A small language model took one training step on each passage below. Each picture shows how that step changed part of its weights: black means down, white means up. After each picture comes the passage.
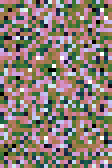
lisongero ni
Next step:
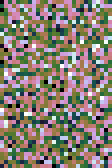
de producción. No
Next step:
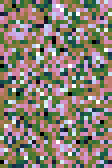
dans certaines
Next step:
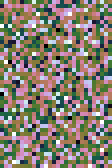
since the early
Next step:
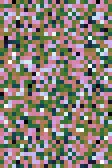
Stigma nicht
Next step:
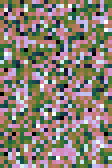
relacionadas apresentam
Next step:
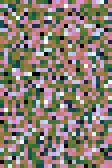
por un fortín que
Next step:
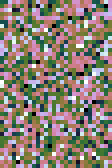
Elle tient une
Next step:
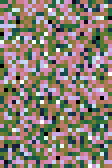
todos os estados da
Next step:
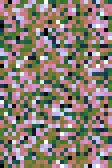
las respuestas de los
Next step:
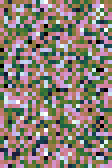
eng ishonchli
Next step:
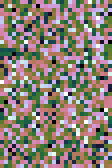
recommendations for the
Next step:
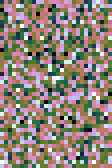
dos Municípios
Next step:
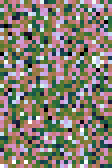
Kencana. -
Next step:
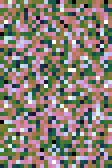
também ressalta
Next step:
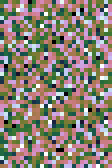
Congresso Nacional
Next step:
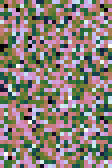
Материалы и
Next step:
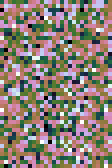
soat dan ortiq
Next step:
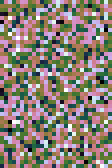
Medalha Final
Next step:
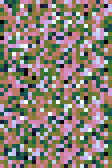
para o desenvolvimento
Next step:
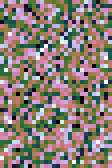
қилиш Янги
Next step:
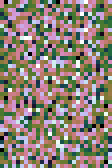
chez les taurins
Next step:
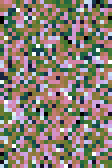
для їх активної
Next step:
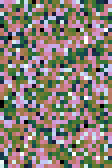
маҳзани. Т.:
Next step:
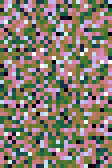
kutilgan ijobiy
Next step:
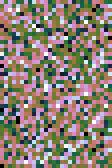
terus meningkat.
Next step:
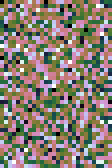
va qoidalar tizimini
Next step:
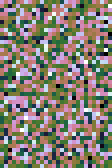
"valPER" para que
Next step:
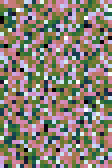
такі відносини
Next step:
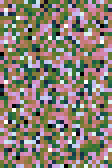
de Jonassen &
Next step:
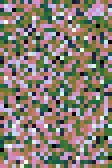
a irregularidade
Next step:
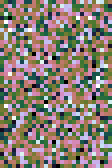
Ироник мазмун
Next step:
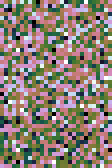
tercera parte del
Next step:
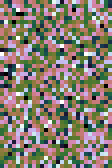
с воздуха.
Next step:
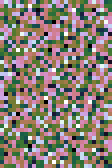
bo'yicha malakali
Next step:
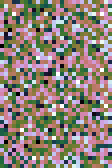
omului dar și
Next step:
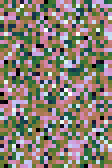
mengatasi hambatan
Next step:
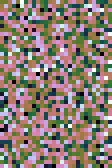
materialini keyingi
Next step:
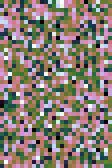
йўқолади ва
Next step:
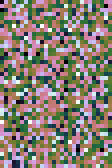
que tem como objetivo
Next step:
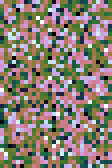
o seu também
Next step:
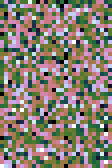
significando que não
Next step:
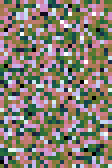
Osh lavlagi
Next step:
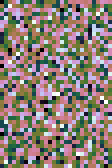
i jezera,
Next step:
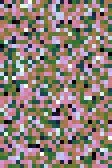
зв'язку з
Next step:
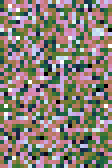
(2) identificar las
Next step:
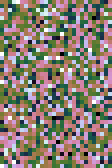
bilimlar egallash
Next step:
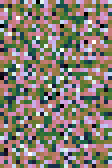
заявок на 40
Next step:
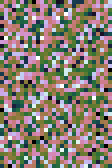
berilgan asardan parcha
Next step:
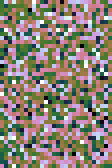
que as discussões
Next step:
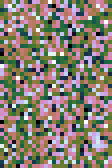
o projeto com a
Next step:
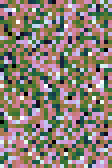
public connecté
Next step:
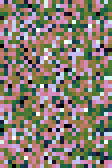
sinonimler dep
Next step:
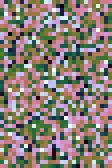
papel importante en la
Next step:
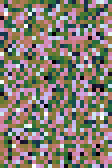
to ganger i
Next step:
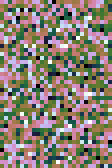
two salting
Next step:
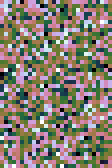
за все, буде
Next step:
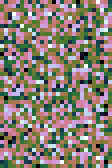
intuition og
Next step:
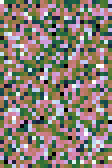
a capacidade de
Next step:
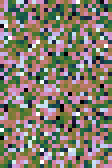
INFO Article
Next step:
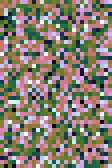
бокс*, каби
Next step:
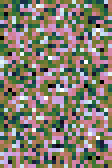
du vivant, un
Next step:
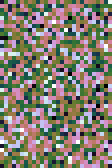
a realizar operações
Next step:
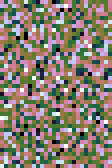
Marco Patricio
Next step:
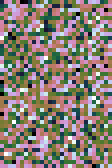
camarones y a los
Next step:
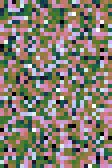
униб чиқиш,
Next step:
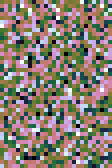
Hedefler ve
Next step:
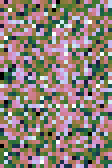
сила, особенно
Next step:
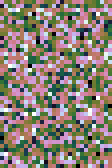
hosil bo'lib,
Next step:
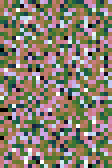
– Ташкент:
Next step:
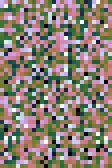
xolis baho
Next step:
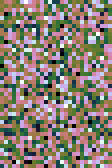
sentido. Por
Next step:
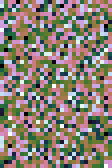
graus. No
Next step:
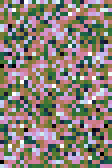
la educación. Estos
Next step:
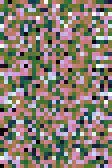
до керованої
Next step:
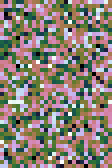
cuestionario de la
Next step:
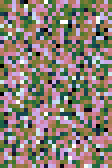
procesaron en forma
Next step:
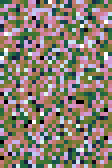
mantener su nivel
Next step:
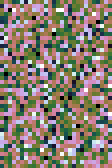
ham shakllantirish zarurligini
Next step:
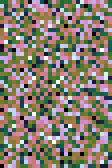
і 17 червня
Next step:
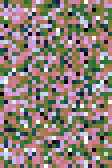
según el orden
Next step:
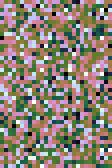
that is a basic
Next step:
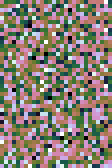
Estudio de las
